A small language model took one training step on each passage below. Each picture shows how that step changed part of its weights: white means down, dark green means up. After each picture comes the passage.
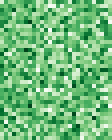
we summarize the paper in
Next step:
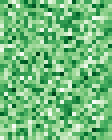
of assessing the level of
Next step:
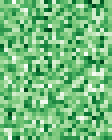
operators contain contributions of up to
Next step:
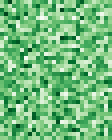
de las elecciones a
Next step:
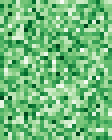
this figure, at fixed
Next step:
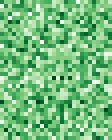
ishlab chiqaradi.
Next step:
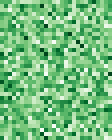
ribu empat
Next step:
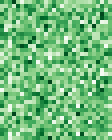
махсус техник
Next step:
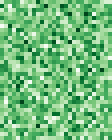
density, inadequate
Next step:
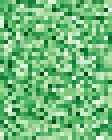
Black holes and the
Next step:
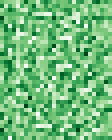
reveals a strong evidence of
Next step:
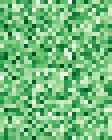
description of the system incorporates
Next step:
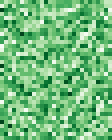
no-go argument against any
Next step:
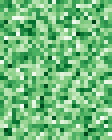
decisions are made given the
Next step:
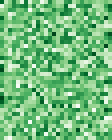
oilaviy bolalar
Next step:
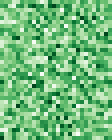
Kurashchilar MF
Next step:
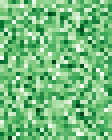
spectrum analysis (SSA)
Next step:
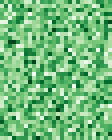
momentum. The familiar case of
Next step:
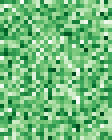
particles interact with each other
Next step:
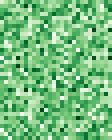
which can be attained
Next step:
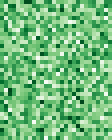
appear more frequently so the
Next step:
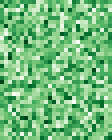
of utility sum or network
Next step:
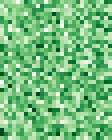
holda Respublikamizdagi
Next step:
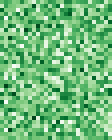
va sotayotgan har
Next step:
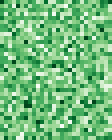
minimal changes in the whole
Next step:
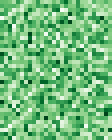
orqali bartaraf
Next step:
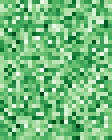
In one way or another the
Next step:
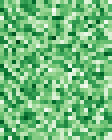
the critical size of the stable
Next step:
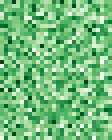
show that the discrepancy
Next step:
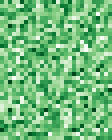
periodicidades semestrais
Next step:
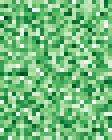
toplumsal olana
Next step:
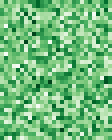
personal archive [in
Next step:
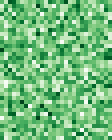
y Bravo,
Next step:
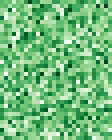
ortadi va ularning
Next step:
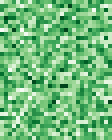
social para a formação do
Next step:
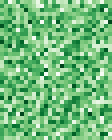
first sight it seems
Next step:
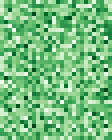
was partially supported by
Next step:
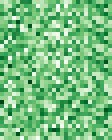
va cheklash,
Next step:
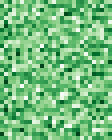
aller Studierenden eine
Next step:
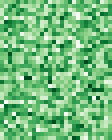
questions about the reliability
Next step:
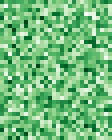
tutte le questioni
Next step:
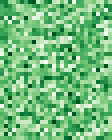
enable one to measure the
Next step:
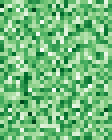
olish va til modellarini
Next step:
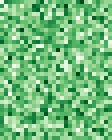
(onde traz
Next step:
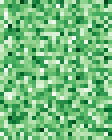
birga, ushbu
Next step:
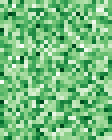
uning kelajagining
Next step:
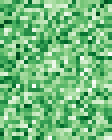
Centre for} \\
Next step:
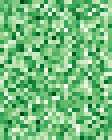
coefficients determined by the initial and
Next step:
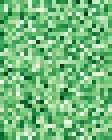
perfecto y solo la
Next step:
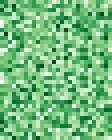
of the photon. The splitting
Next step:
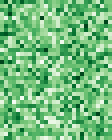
as above, one then
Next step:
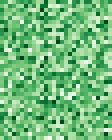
possible to significantly reduce the
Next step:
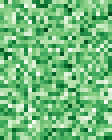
ainsi que la
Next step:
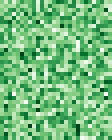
electrons are hardly excited
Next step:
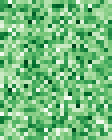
экономике происходила
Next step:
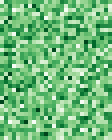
vormde de basis van
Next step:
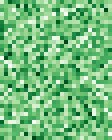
posible escuchar
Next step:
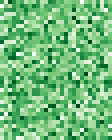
CN BX-band
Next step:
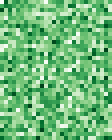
For $\Omega \subset
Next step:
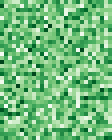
referência certificados;
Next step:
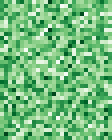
the exotic phase diagram
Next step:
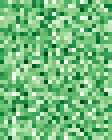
tub burilish sifatida
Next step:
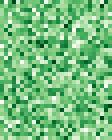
Hamiltonian having the nearest
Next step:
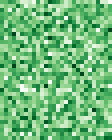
of the secrecy of
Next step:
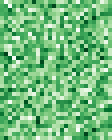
would be compensated by
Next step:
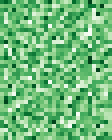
up to the instant of
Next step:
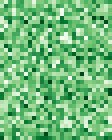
Canberra ACT
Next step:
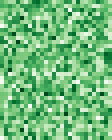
the amplitude of the central density
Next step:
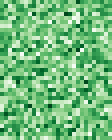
resolution below 0.256
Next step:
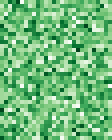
than 30 mV, the
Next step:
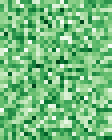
realizou. Atividade
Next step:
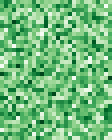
the track has been
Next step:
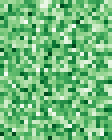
of photometry in another
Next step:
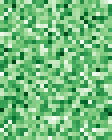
ponto focal,
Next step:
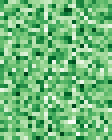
MÃOS AO
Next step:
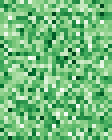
при формировании
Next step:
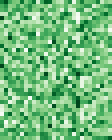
modules. Due to
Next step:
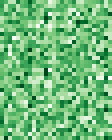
be used to derive the distance
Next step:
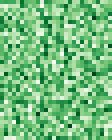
induites est une
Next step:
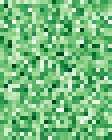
of complex oxide
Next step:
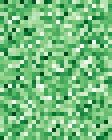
impossible to cause a
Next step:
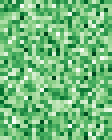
lower bytes. The
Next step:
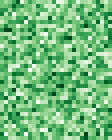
a result, the residual
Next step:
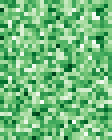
or a slice or
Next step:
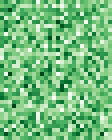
spatially displaced by
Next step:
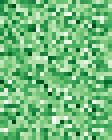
Karawang for the
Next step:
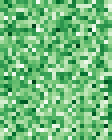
were inserted directly into the
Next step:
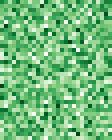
робита бо
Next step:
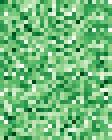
were successful at the early
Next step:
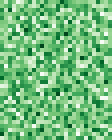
yirik korxonalar
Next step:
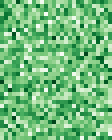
$\G$, and the
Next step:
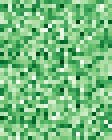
очереди (0
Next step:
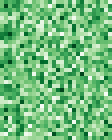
learning from each other.
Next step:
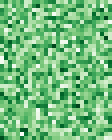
responsable de un delito
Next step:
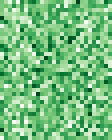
ham brokkolining
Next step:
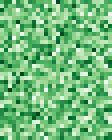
$\delta$ is only useful
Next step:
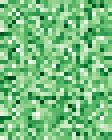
основе принципа
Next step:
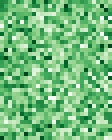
valuable to derive some
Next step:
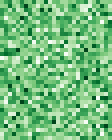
must register with the
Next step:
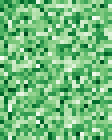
controller to satisfy both the
